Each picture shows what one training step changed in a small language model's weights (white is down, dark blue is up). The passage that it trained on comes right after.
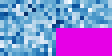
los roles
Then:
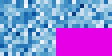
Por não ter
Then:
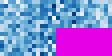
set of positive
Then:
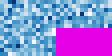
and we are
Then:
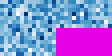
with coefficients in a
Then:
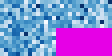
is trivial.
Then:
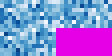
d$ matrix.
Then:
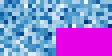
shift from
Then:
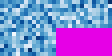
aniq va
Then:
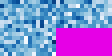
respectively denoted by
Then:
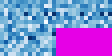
subset we first
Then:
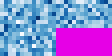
the ruled surface
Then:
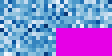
for a given compact
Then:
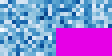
the fact that
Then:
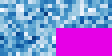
zero and finite simple
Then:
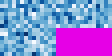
optimization, in
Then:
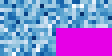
учун “
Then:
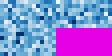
that the model
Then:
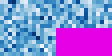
and the definition of
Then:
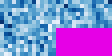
Lei de
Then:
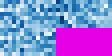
motivation that
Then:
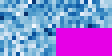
segment between
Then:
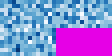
we conclude that
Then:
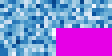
then it is not
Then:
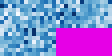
not $\psi$
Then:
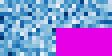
sharp estimates
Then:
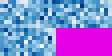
find that the degree
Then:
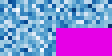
in the applications
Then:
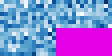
knot), and
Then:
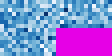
Upon the
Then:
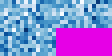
$a$ and
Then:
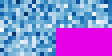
os sentimentos
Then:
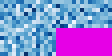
eran los
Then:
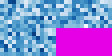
and then the
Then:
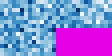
in (A)
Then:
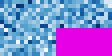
We refer to
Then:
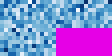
con la que se
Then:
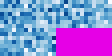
sistema de
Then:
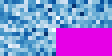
tak by
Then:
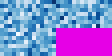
then $G$
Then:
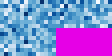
degree $2$
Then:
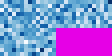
One can extend
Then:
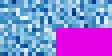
allow us to further
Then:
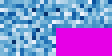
практика та
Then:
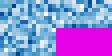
tomado de
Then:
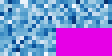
and b) see
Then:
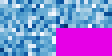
\alpha >
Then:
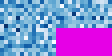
For more explicit
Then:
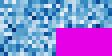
closed normal subgroup
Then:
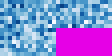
die Luft
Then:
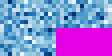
the Bergman
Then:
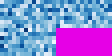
as irreducible constituents
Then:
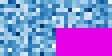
of maps between
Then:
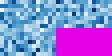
study of metric
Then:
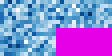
de objeto
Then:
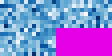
0$ outside
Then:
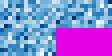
The labour
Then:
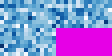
b \Rightarrow
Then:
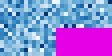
Using the
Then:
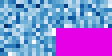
Now we are
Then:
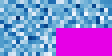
Suppose first that there
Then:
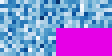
use the same approach
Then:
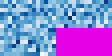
transfer function
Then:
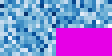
edge in the
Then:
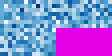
event is the
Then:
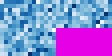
do modelo
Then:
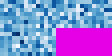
it was shown
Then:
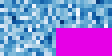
more efficient,
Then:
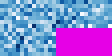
frutas como
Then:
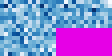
derivative of the
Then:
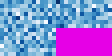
coefficients has a smooth
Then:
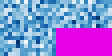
$W$ corresponding
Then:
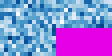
função pode
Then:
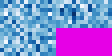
$\langle f,
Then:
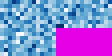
results for model
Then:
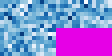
latency it
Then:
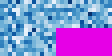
existe en
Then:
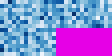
the use of
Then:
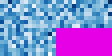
the entire
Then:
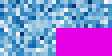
na identificação
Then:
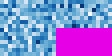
to each conditions.
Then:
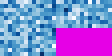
of points with
